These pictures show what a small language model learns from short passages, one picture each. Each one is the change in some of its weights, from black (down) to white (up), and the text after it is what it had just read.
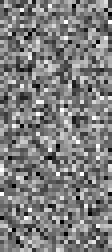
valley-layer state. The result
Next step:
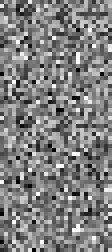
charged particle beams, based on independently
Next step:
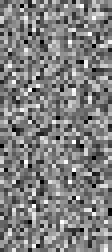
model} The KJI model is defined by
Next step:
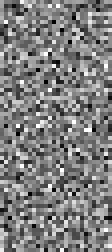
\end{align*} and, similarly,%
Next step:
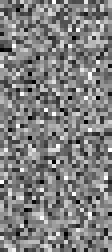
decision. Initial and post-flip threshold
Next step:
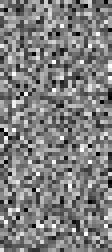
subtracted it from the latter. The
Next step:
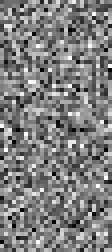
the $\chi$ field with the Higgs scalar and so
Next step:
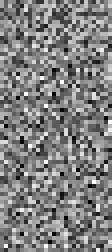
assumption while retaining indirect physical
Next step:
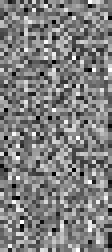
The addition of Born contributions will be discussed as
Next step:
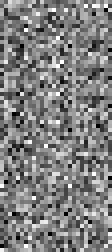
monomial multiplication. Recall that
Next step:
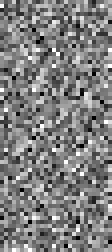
achieved by shifting the energies by a small
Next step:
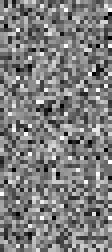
with atomic nucleus. Axion-like
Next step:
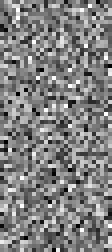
of the pinning of fluxons at the
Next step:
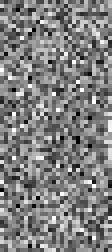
convergence is influenced to a large
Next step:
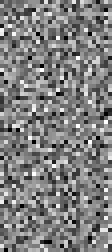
the highest temperatures measured and extends over a
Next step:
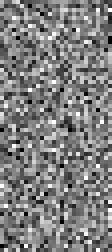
$\delta$ peak will gradually broaden over
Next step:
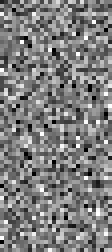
in the frame of the isotropic or
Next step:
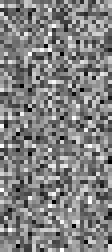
possibility was predicted theoretically of reaching negative
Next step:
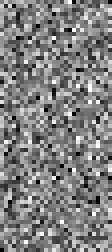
full real space emission effectively wider than
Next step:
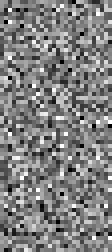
the Zero-G aircraft, even
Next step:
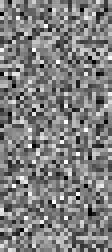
elements of the density operator involving coherences
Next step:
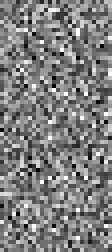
vacuum energy -- even for the maximally supersymmetric
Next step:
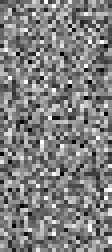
the experimental findings on the LLMs'
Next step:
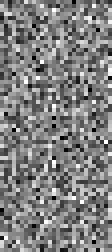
as revealed by the hotspot
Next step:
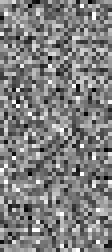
resistivity depends on a grain size or a width
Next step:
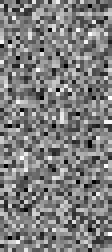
and experimental platforms to realize
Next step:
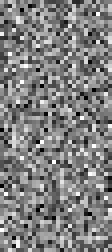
placed at the output ports of a beam
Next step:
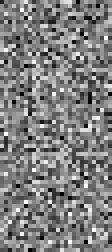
is softly broken, sfermions
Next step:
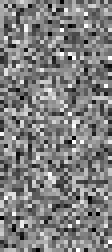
much wider for \mls{}.
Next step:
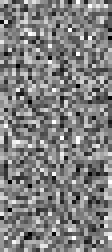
symbols into physical signals or to demodulate
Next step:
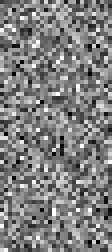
the whole possible diagrams of the two-point function
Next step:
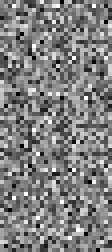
correlation function may be used to directly estimate the
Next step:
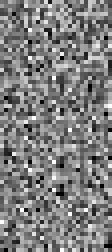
make this connection more precise by writing
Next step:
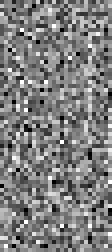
$\mu_F$ scale variations which account for
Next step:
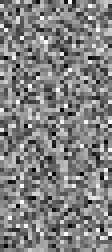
Basic Sciences, Kyung
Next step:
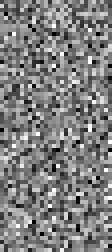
be characterised by three peaks at the frequencies
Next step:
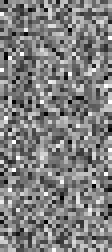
characteristic feature of this nonlocal system is that it
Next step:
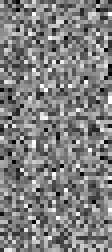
a situation where either only one (or very
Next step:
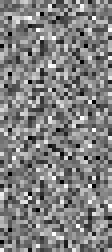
} \caption{(Color online)
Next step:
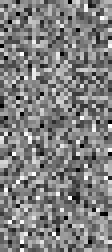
at a given spacing $a$. Since the
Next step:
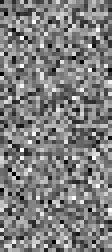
simplicity, the Earth's orbital
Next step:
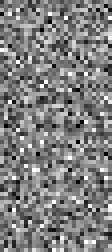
UCW's vocabulary
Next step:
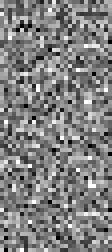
line operator from $A$ and an R-line
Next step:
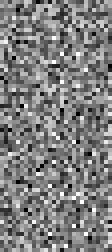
symbol will contain the same pattern at higher
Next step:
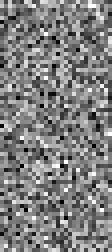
We suggest to build on these
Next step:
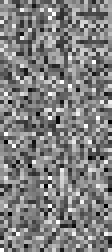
product of black hole entropy and temperature. Our results
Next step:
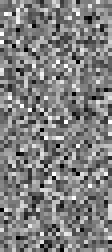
we argue that the 3-OTOC
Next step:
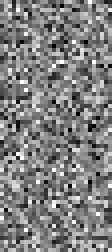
sources, incorrect input or unfixed error
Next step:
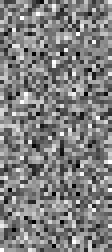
shows the signed error of the $x$
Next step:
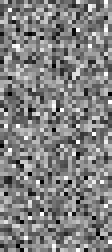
other Gross Dimensioned Horizontal
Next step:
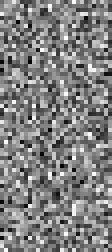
and breadth of the RRUFF
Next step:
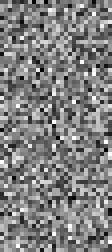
the Mn magnetic moments via a lattice sum
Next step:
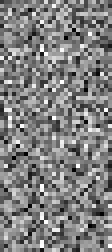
the viability of the selection of atom number based on
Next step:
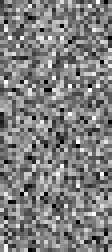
Min-Seok Park,
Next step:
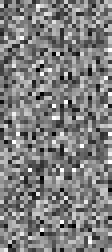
upper bounded by the sum of the capacity
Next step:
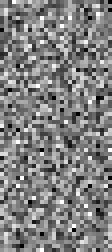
``spheroids'' in order to
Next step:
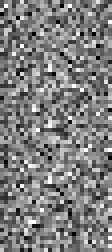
shown, the model predicts $\varepsilon$ with high
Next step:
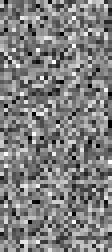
then can be obtained by \begin{equation}
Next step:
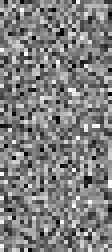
as follows: We are accustomed to use
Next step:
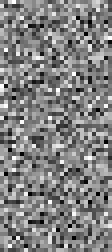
= \begin{pmatrix} z_b
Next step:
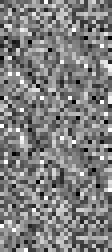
the origin of the significantly increased MAE,
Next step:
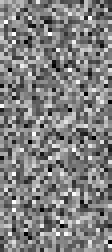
techniques such as ellipsometry,
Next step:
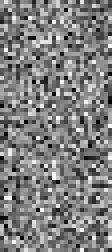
F. acknowledges the financial
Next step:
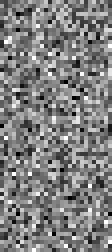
with the other stellar parameters, as well as their
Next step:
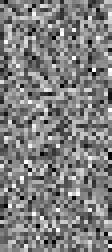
of $s$. This has been shown for
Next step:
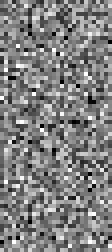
order for the Hamiltonian operator ${\hat H}$ to be
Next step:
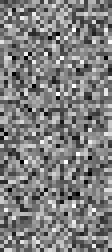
the energy can be obtained from the mixed
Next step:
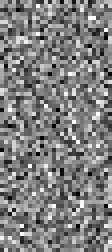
choice compared to other social and cultural
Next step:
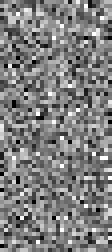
and spacecraft. One special case of
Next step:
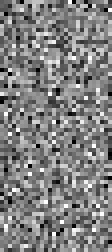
yet been performed. LSND has also
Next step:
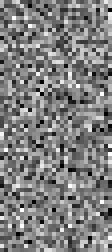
$\delta$ are expressed per one standard deviation
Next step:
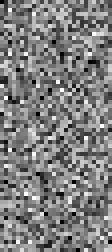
of GRBs to supernovae, by possible
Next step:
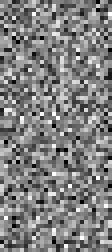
a large scatter in the various measurements of the
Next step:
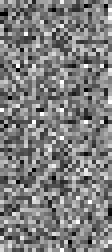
spectrum is relatively flat so that, compared to a
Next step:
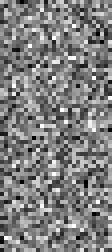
by the Federal Energy
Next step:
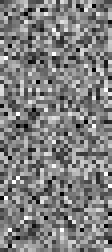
The size of the photometric uncertainties (shown
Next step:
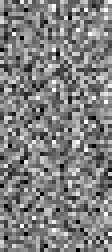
likelihood detector to recover the
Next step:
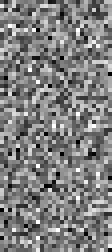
of nested grids. The grids form
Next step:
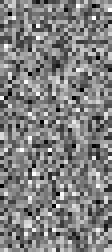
molecules, facilitating spin transfer through a
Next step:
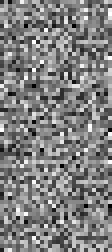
the event produced exactly the right state,
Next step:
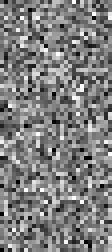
is the wave vector, $T_0$ is
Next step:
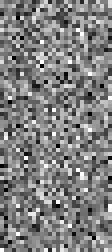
points are shown in Fig. 2, where we show
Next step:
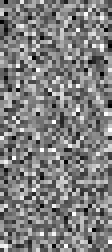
us to examine the differences between these two types of
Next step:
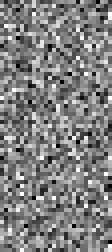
a s-wave because the latter is
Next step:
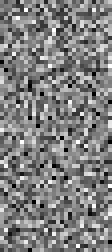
Variation} The zero point in the definition of
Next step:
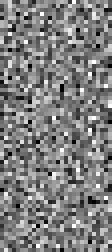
studied the transition between sticking and bouncing
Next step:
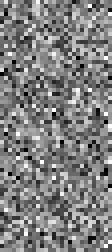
large atmospheric muon background for upward
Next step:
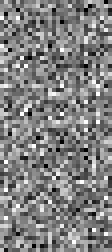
\Delta \ver v(\Delta \ver ;
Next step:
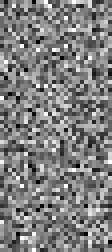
obtained from other experiments of this type. Consider next
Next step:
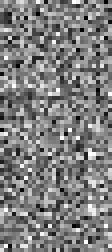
discrete Fourier transform. **2.
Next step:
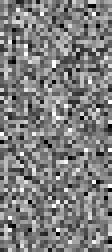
emphasize its defect anomaly,
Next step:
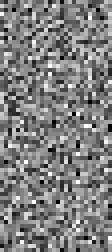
of momentum where this flat band is located
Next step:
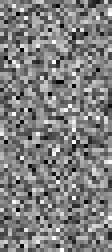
can be derived as: \begin{equation}
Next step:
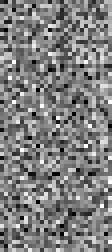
of $\gamma^i$ cannot be computed
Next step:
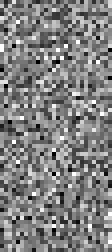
~pc}$, is significantly higher than those for the other
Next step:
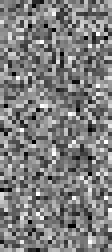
matrix $\rho_{ij}$ obtained from eqs.
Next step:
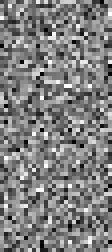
we investigate the structural, magnetic static
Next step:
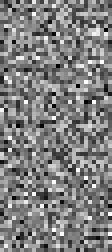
to the A-type cascade which
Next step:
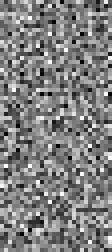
\caption {The interior of the test
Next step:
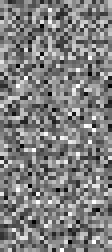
halo mass function is largely encoded in the
